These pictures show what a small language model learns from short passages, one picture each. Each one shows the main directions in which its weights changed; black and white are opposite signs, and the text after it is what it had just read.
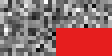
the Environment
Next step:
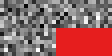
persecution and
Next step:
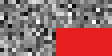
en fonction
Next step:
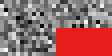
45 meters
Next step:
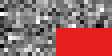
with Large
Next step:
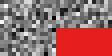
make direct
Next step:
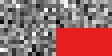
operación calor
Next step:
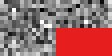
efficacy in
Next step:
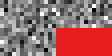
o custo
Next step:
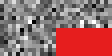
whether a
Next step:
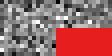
in between the two
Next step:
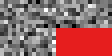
bilan uning
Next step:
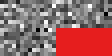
-set over
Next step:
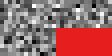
mention the
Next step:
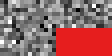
the book which
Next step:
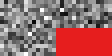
así como la
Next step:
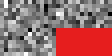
alimentos de
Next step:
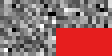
development. His
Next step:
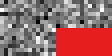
a large
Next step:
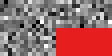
coatings were
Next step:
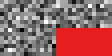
para personas con
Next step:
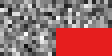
be used to
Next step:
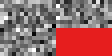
Stations in
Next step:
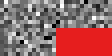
its translations
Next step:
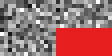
in the context
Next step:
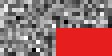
screen was
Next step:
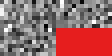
province of
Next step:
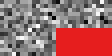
To ensure
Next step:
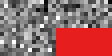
of HUL
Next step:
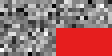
views on
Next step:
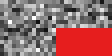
realism with
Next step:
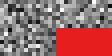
this process is
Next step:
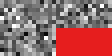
media to
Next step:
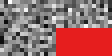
construção de
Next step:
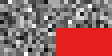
un droit
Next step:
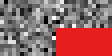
\times M
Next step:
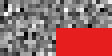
showed that a
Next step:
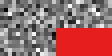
The main aim
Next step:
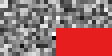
and foreign
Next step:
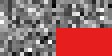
impacto y la
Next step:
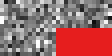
low and
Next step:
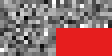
uchun u
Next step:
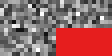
may cause
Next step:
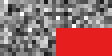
should be considered
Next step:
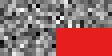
the actual
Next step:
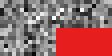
hace visible
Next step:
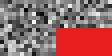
a autores como
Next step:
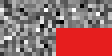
period. In other
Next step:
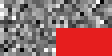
& Stover,
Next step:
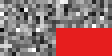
differences in
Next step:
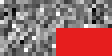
el cual
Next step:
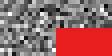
шлама и
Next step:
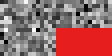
take part in
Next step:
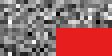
behave as
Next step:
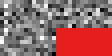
The European
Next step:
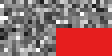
society, with
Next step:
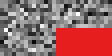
an effective
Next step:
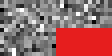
is the fact
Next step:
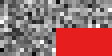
scheme of
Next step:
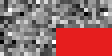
also documented
